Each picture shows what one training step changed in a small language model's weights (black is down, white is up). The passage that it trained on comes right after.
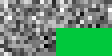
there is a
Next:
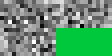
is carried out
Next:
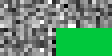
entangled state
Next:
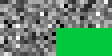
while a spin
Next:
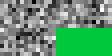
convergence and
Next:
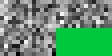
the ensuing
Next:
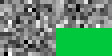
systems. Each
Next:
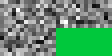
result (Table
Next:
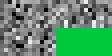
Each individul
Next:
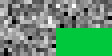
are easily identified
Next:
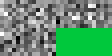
reaction was
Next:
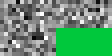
signal is exactly
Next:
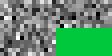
it. To understand
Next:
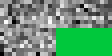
are capable of
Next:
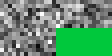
implemented, as
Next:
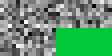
mixed with
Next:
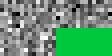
and Lu,
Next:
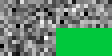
us assume that an
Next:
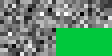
according to the
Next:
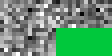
make the transformation
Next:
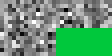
interference in the
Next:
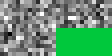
both artistic
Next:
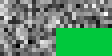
the implemented
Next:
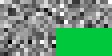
abundances derived
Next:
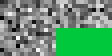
markers indicating
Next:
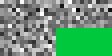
semestre de
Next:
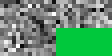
markedly among
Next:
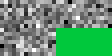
24 percent
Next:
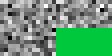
как в
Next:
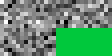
exposto a
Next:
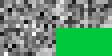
the small bones
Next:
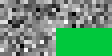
to explore,
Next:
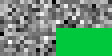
need to be
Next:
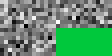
is designed to
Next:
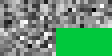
gouge and
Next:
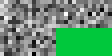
the social media
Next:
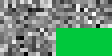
open symbols
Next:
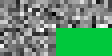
symbol of
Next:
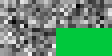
in the Data
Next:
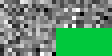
outcomes of
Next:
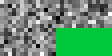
que sejam
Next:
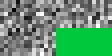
fluid flow,
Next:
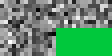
to the ``edge
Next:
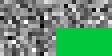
carried out in
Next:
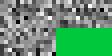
degrees of
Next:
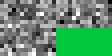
quantum optimal control problem
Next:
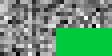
the style of
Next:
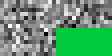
order to ensure
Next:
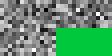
a given disk
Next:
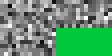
войны в
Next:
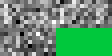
also noted in
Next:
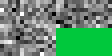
tax and
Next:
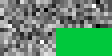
a crossed
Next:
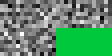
E})$, where
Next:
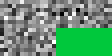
lo vivido
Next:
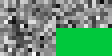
in processes of
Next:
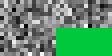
that the presence of
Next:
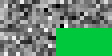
stars. With
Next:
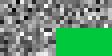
constraint is very
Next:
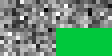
Figure 2, the
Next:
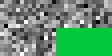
simplest case of
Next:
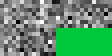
not exceed
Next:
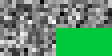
The incidence
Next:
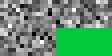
amount came
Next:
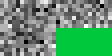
an efficient and
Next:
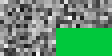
analysis ISCO
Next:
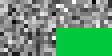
can help to
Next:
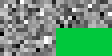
dominant beat
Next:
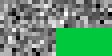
theory for all
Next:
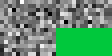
users of public
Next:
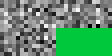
site and
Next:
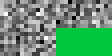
reform and develop
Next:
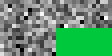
see Ref.
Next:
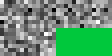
modified action
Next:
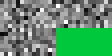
neighbors of
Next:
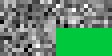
by Article
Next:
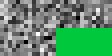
the full Fock
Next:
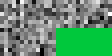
at email:
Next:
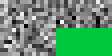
is equal to:
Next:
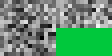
grows. This
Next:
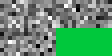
à dire
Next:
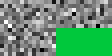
ter sempre
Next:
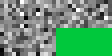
edge of the
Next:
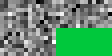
and James
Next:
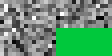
has been operational
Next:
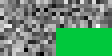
a sobrevida
